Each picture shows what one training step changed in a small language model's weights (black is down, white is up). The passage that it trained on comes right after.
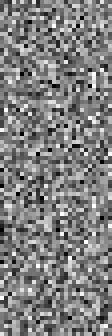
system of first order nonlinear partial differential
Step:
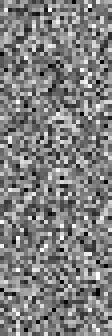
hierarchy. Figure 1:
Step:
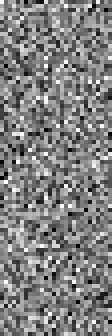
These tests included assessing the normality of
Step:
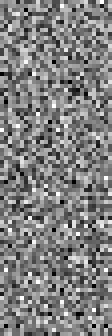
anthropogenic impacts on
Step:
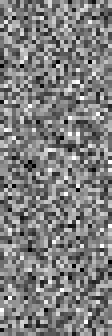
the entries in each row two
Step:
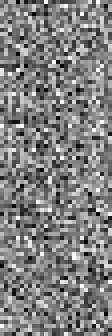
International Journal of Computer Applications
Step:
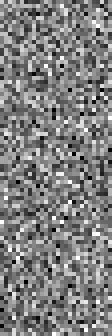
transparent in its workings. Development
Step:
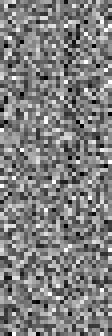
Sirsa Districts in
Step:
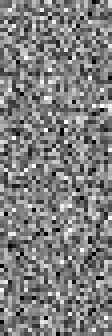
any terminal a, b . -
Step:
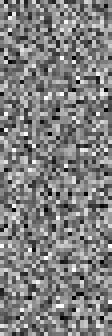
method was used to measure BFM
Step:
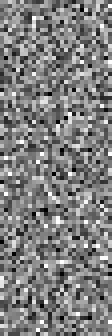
customer satisfaction, and work-life
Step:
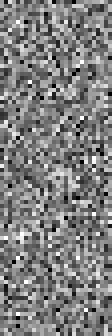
diffusion process. As a result, the
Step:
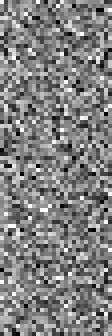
Oginga Odinga University of
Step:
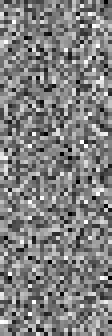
Takata, K., and
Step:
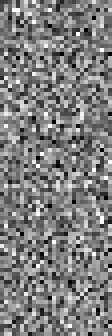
their day-to-day tasks.
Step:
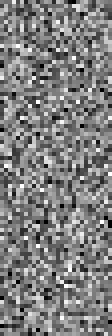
algorithms first, Round Robin
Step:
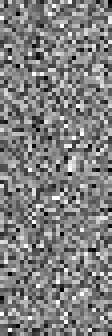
imaging (MRI) relies
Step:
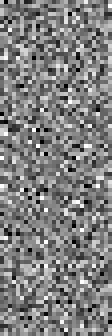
supported on springs which permit
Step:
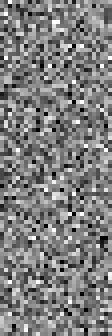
meta data created by the
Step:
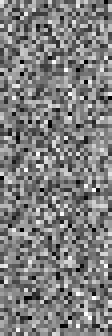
to have a stable framework to dynamically
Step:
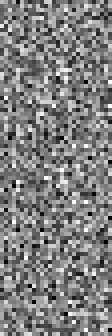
the destroyed SRO region
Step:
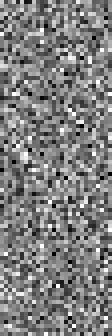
of sample directly from Niskin
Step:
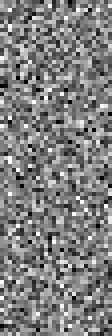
them systematically, using clear and logical
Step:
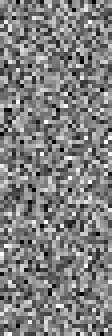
the values reported for various compounds are useful
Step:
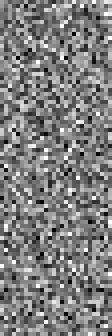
acute sinusitis are present
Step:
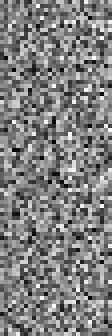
is widely used in medical image processing especially
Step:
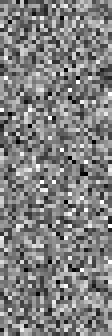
case the fibers degraded during processing
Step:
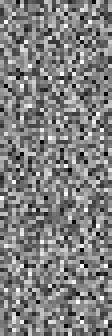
the three Study Sites Fig. 7
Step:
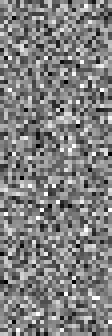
the initial draft, all authors
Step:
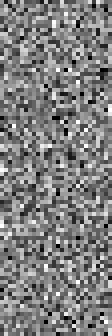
questionnaire for practicality tests by the
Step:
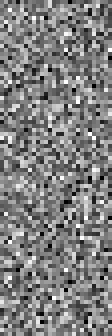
the neighborhoods of
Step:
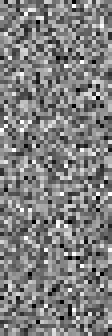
British constitution,
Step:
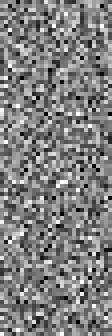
number of possible combinations of
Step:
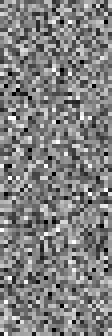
nursing curricula. This
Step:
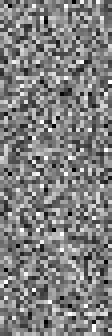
Abstract The present study was aimed to
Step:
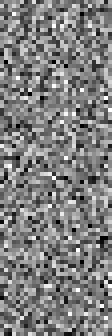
wavelengths obtained by the
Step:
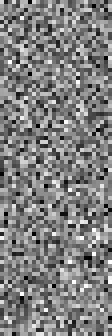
on the total eddy population, that
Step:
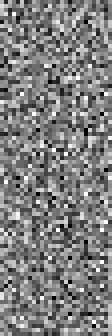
were prevalent from 0 to
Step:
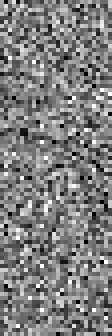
post-transfusion was noted.
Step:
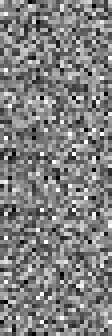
and imbalanced nutrition
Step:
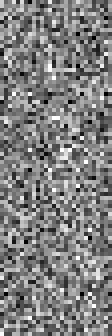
of the graph. The About page
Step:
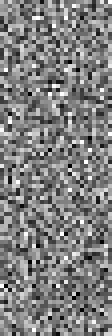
taken from the electronic information system and patient
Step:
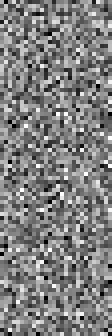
College, Kle's Dr.
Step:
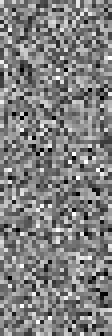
for the SunCOChem contribution
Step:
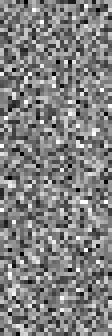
1 mg + Metformin
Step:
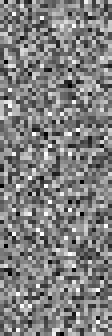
was originally defined in first language
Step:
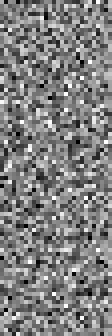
Malawi River Shire
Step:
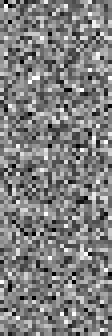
Instituto Oswaldo
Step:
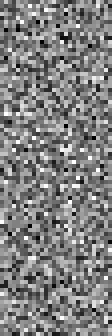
welfare initiatives, waqf
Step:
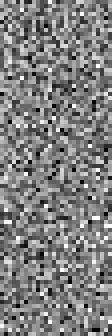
of active referrals who have
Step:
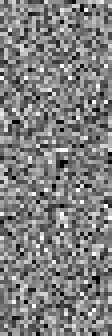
biodiversity monitoring needs, and to provide
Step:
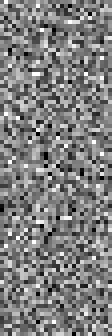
interaction with children who are gifted
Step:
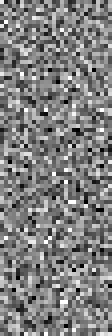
their refuse fortnightly
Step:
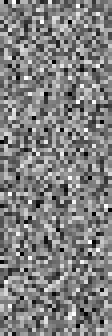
until the weight remains constant. Before
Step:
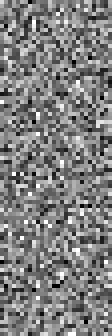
and further input the encoded
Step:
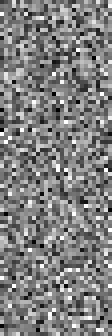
green building standard, introducing various regulations
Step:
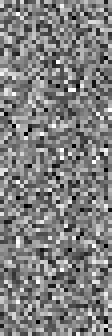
envisions to empower farmers and
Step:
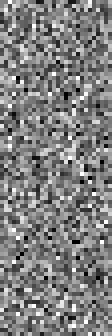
etc. We also consider the following categories
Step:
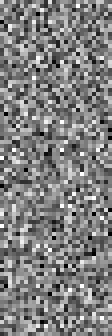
with an intended musical aim. While this
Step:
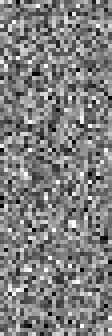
also identified in the presence of
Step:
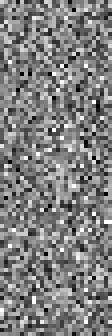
the training and testing datasets. Therefore,
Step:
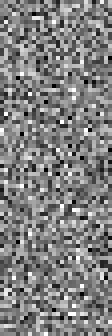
delay in intubation, following the
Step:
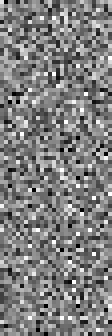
strongly suggest some generality, especially among
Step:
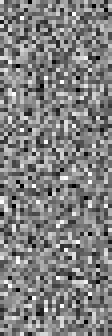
on the effect of such modalities on
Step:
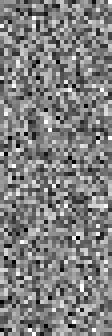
adheres to all *Best
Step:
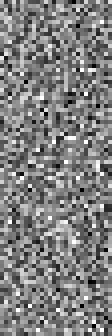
technologies. One of the most promising solutions
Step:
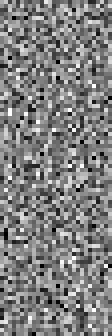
the individual apartments a single
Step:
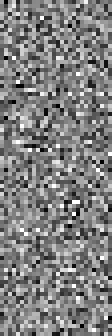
means that local governments in Germany may,
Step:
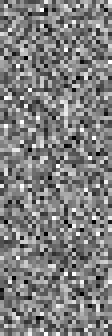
quit smoking used
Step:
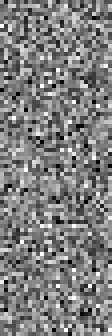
it contributes to better policy-making in
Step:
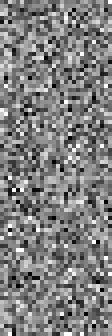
collected from other's hatcheries
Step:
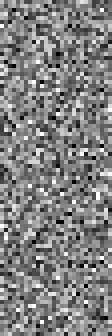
recommended to effectively provide essential health services,
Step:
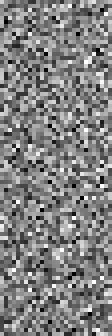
xususiyatlari We analyzed
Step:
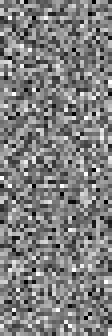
Bandung Bermatabat
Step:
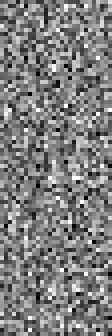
RNPAs – Private
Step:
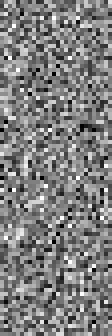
day regardless of the particular position of
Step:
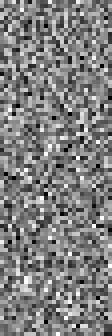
of that shape (see Fig.
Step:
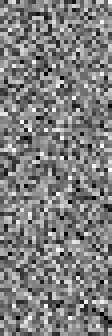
antibiotics while being hospitalized,
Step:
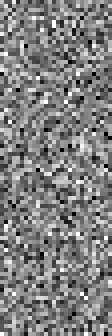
task of sentiment polarity
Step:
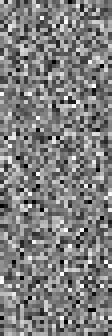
could not be utilised with these process
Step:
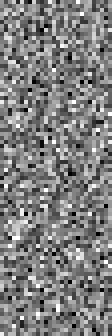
of alcohol and water are not very different
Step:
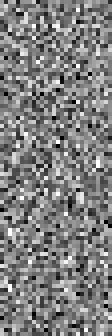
City. 3. Training has a positive
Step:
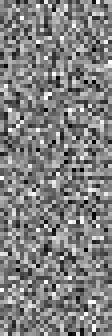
4 Conclusion The analysis places more emphasis on
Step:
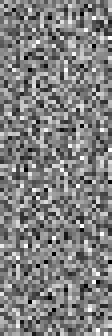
assessment in Figure 3 below.
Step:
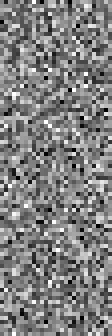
0.05$) from ligation
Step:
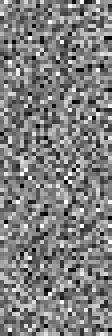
with tangent sigmoid
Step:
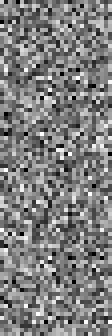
have led to poor return from 86
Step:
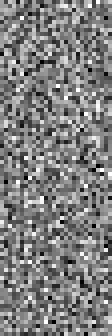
cell. The device consisting of an
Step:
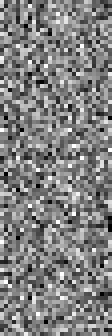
and (3) inject the
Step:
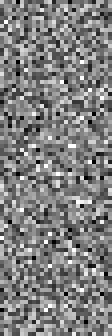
the Sun [1]. The
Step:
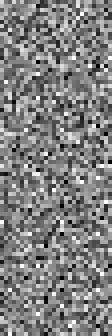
for passive immunization against
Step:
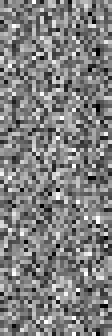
0.05. Then the independent variable
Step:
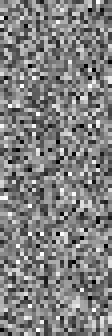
If it wasn't as simple as
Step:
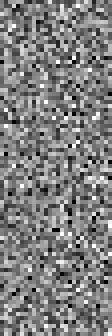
like audits and retrofits
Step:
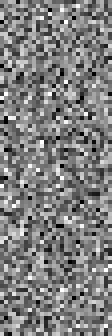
acts as a factor of demand
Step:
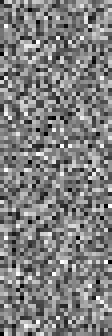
at least for moths. As
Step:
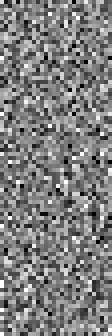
line with the Healy and
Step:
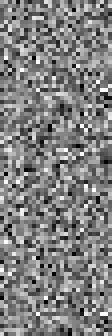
the introduction of new technologies and efficient use
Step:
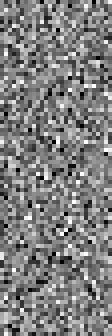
4 patients; while the other three cases
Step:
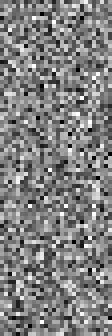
fixed definition of health or treatment for
